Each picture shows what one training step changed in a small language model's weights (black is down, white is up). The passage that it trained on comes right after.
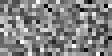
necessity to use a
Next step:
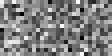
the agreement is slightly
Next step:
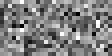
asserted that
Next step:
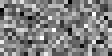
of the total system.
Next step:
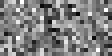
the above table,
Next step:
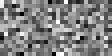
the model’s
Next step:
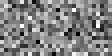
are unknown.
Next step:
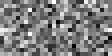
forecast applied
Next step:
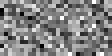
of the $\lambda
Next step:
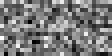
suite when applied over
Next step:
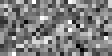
sites contain a
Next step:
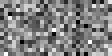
in subintervals
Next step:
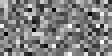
employing a modest
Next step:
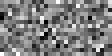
p \mp m)
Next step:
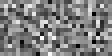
equation should be local
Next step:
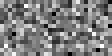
fluid systems, the
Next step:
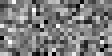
[SII] lines
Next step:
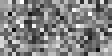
author keywords that
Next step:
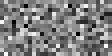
multifrequency methods and
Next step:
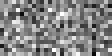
this choice is not
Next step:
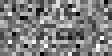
the global ISM conditions
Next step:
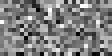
monopole ordered
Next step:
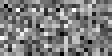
is supersonic,
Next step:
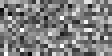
for the same sample of
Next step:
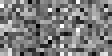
indicate significant at the
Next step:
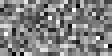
and motion estimation.
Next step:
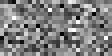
for the tangential
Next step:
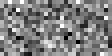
that the rank of
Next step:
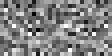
a general variational context
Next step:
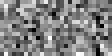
use Population
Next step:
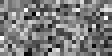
and seems to
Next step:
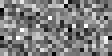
of multiple predictions.
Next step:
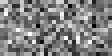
not apply the derived
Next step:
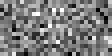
mobilization and
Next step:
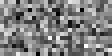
typically conducted through
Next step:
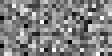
We then have \be
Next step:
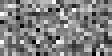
is focused onto
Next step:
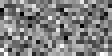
of energy from the
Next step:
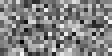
$I$-th level
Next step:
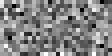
the structure of the core
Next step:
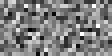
participating charges
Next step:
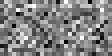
states in order to
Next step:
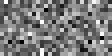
as conclusive,
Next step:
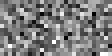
takes into account the momentum
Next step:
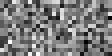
(DAs) and
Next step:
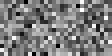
The radial and angular
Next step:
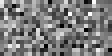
the perturbation series for
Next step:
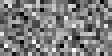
charge-density waves
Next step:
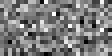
In many cases, including
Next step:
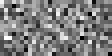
the constraints on stable
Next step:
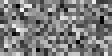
next one is for the
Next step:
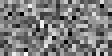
as quantum metrics
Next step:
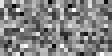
the execution of the
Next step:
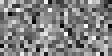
some critical value, one
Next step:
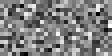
into the expression above gives
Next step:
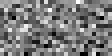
different from that of
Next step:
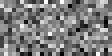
cases where most of the
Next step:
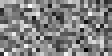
scalability to a large
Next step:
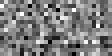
are abundant at high
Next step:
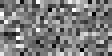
to prepare the
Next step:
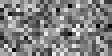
in the corresponding data
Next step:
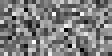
a scalar time series into
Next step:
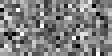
are formulated in the
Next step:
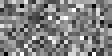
and Q2 are
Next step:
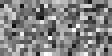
specifies the density
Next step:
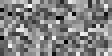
from this assumption to factor
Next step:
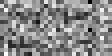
first order formalism of
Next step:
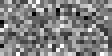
of the pore
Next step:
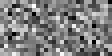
on the edge classification
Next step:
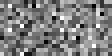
These binaries are
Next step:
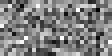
acoustic simulation is
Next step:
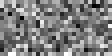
have a light like
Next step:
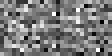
Indeed , by
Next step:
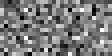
01; in original
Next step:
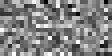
the reported confidence
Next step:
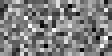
the additional migration
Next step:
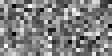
independent, the scheme of
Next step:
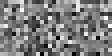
normal and active galaxies,
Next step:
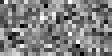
n$, have the following
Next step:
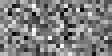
on the ground state energies
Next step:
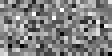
bond limit, the
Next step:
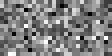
small, a typical
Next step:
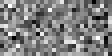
shows $R_{\rm
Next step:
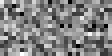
the limit $\hbar
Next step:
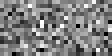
as provide guidance
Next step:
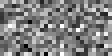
a very active field of
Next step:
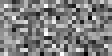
powders of
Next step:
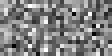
alternative view to
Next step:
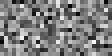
the retrieved
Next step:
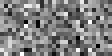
rest frame of the
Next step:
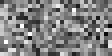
occurs. We assume
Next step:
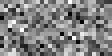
$\mu $ scale of
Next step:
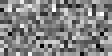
method. The SNR
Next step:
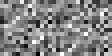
follows a linear field dependence
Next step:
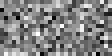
repulsion and a
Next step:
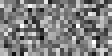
cases. We investigated
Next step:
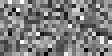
that having a
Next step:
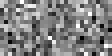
decreases with the loss
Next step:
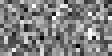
inflationary scenario from
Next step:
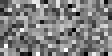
the centroid of
